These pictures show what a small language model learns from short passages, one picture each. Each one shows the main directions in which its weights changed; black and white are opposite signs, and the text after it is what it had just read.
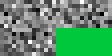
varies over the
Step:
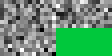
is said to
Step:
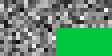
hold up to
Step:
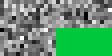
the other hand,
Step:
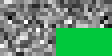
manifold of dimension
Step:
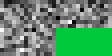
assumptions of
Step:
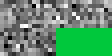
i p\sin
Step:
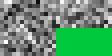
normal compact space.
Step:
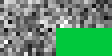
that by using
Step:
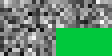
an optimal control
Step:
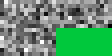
the zoning
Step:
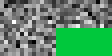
integral boundary conditions.
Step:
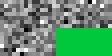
a subgroup of
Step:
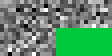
From now on
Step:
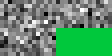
\displaystyle \|
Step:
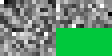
use of the
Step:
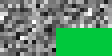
\item All
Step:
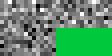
matrix. In this
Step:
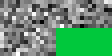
focus of
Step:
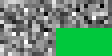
problem in the
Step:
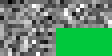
directly for
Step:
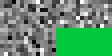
contains a
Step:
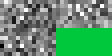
K$, the
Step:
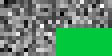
prove that if
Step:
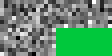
the following one $$
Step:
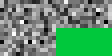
covering spaces
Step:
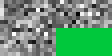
of the proof
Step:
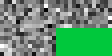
The following definition
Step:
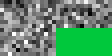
definition of the map
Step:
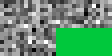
a gradient
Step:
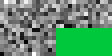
known as the
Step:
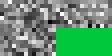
{\em unique}
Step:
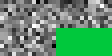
facets is
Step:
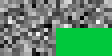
slower under
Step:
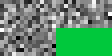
is finite, as
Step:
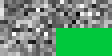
of the proof of
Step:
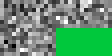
the final
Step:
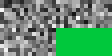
following theorem:
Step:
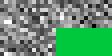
represented by the
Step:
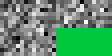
$$ One can
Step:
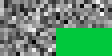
the sign character
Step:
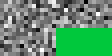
give a complete
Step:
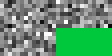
symmetric group
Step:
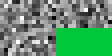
Self similar
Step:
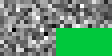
$. Therefore
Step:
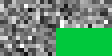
$\beta$, which
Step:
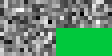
to infinity
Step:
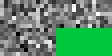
the smoothness
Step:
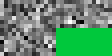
the initial value problem
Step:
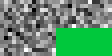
However, it
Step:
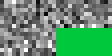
one (if
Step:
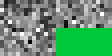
that the general solution
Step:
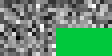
result is true for
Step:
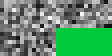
holds (see
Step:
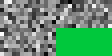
hypergraph is of
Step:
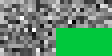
indepent solution
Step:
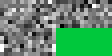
for $1
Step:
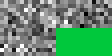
it follows that
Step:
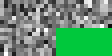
the continuity
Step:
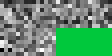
comments that
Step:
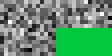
is as follows:
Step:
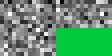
simply connected
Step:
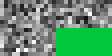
the curve of
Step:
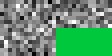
denoting right
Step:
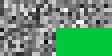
the parabolic part
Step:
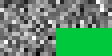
based on the
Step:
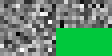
number in each of
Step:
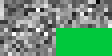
of the functions
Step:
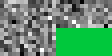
value function is a
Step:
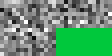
section, we
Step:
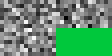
we are able
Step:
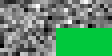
polynomials are of
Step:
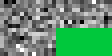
even possible to
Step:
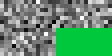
can then apply the
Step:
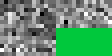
It follows that any
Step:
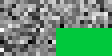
not depend on the
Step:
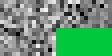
denote the number of
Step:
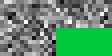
manifold, and
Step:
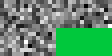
$G$ be
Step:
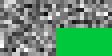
closed field of
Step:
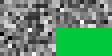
by domain
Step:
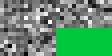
in Figure
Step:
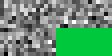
the methods of
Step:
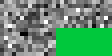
by imposing
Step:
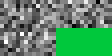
$c$ is
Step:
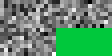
the formula for the
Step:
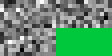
right hand side
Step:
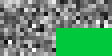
theorem stated
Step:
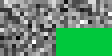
proof, we assume
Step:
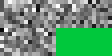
estimate is
